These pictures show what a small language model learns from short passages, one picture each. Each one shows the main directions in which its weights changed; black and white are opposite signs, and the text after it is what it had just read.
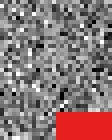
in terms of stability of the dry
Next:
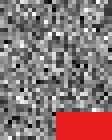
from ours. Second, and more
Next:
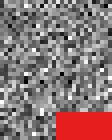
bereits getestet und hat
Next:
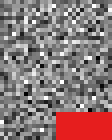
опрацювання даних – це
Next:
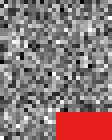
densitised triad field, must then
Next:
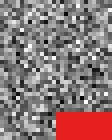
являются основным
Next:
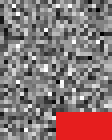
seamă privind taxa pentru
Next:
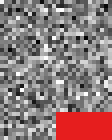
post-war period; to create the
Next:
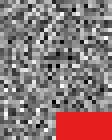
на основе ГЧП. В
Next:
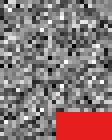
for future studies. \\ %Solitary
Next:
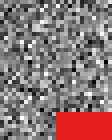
mångfald i
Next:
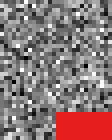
faoliyatning tanlovchilik
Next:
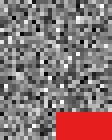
Variation in response time and
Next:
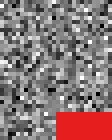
sie die Sinne ansprechen,
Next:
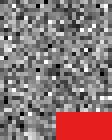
\be \frac{1}{c}{\partial
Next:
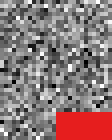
TSUE Slizovsky
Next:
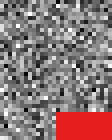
tersebut tidak sadar
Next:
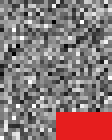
presence of a signal at the locations of
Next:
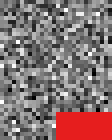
это воздействует на
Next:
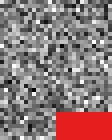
about one part of a system, while retaining
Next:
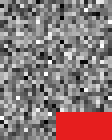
and those disrupted by thermal
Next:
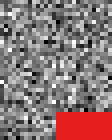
gate $\gamma$ although this gate is
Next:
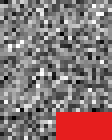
than the idle frequencies of
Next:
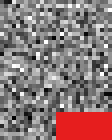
Planning & 20 & Plans to
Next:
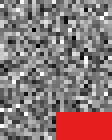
transformation so the interpolation is performed on more
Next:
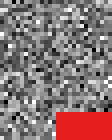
is the only language designed for
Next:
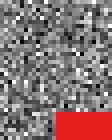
[37] different mechanisms of interactions of
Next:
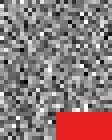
challenge. When placing a
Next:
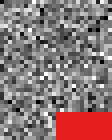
4%wt copolymer solution solution
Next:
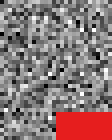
nonlinear optical coefficient of 54
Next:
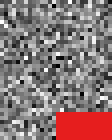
I use the ModernBERT-based
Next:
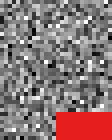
the typical correlation length of the state in
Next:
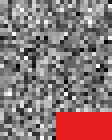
modificación de conducta respecto de
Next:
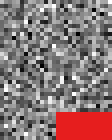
шундай ҳолатга дуч
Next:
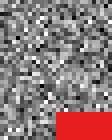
there now are two length parameters that we have
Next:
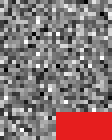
and are utilized, when the relationship between
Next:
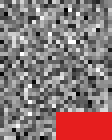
Degeng, I. N. S.
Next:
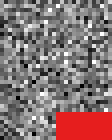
pomocy społecznej
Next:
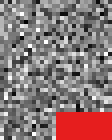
un subscript identique (souvent
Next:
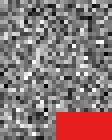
муамоларнинг бартараф
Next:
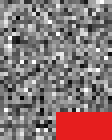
as a function of spectroscopic redshift
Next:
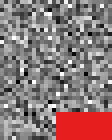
future work. Finally, we note that
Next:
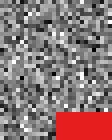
relevantes. En la Figura 12 y 13,
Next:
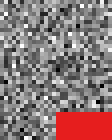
{S.}~\bibnamefont {Wang}}, \bibinfo
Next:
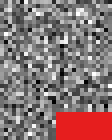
distancia de rescate. La
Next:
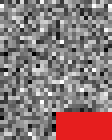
straże pożarne,
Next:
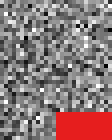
работа по открытию
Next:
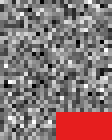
m_i + \hbar\delta)
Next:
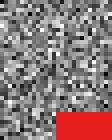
configuration. These are the conserved quantities
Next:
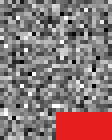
at the lower right indicates a scale of 2
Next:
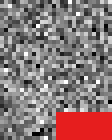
Тај човек је у
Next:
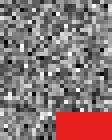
and W.S. Tse, J.
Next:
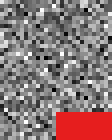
layer-by-layer film
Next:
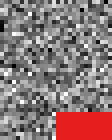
nonperturbed particle trajectory. Thus
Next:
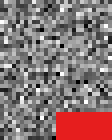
hexagonal over length scales well above the
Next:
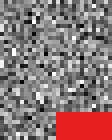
trajectories are more likely than
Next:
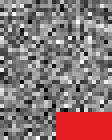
o'yinlariga berilish,
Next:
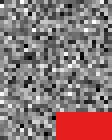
other. The experimental curves for the transmitted
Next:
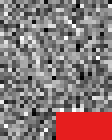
albidus, *Naganishia
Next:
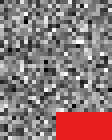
les données sismiques de
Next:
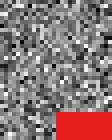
taqlid so'zlarning
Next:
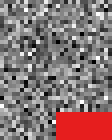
darajasini ham oshiradi**.
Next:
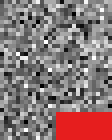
According to this proposal, the full
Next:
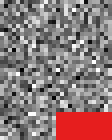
only \emph{once} in each phase
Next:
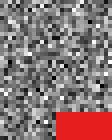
como em um programa de reabilitação
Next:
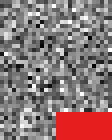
нотўғри жавобга
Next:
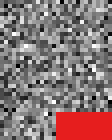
jarayonlarida ochiq
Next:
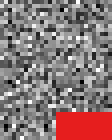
restaurantera es muy importante
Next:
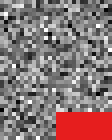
ma'noda yuridik
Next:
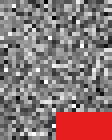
} \subsection{Traversal} The
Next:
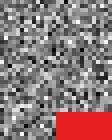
de respuesta se manifiesta el
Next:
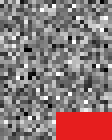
das halt. In diesem Baum wird
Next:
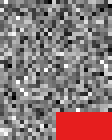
treatment of halide adsorption.
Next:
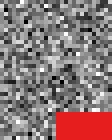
riveraines de la chaîne de
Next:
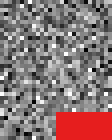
with SMILES as input have been
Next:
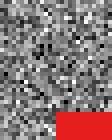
axis for Neptune, similar to
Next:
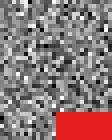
the message which is sent. The analysis
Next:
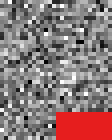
Japan*. ILO Japan Regional
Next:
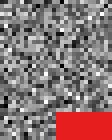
that whenever $r_i$ in
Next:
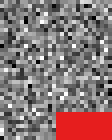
деятельности. На момент 2022
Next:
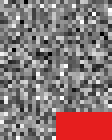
up new avenues of explaining the observations with
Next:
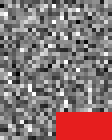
Burke, Y., Chang, J.
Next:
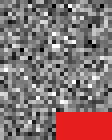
и деятельности людей в
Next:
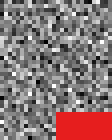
aforesaid, this paper evaluates
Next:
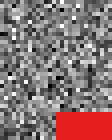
în Basarabia sunt 2
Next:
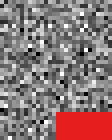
determinación de los pesos, representa la
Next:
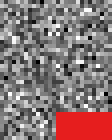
pediatric patients, average number
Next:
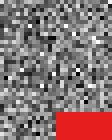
bosimi normal o'rtacha
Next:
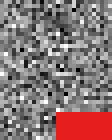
describing the interplay between the expansion
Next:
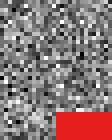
Academic research in educational sciences
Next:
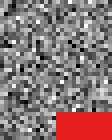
The following are the recommendations based on
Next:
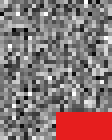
on the Pati--Salam-unification
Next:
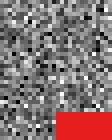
— Докладные записки,
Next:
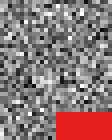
> *"I don't think it
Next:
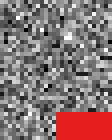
\alpha^j$ with $q_1,
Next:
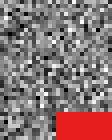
les indicateurs de performance clés et à
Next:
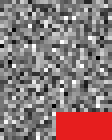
for the case of two pure states $\rho=
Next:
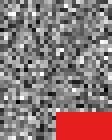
any systematic dependence on *v*. These
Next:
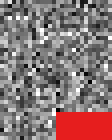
the FFAT scaling transformation without
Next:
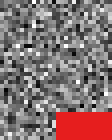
directory level is the key directory of the
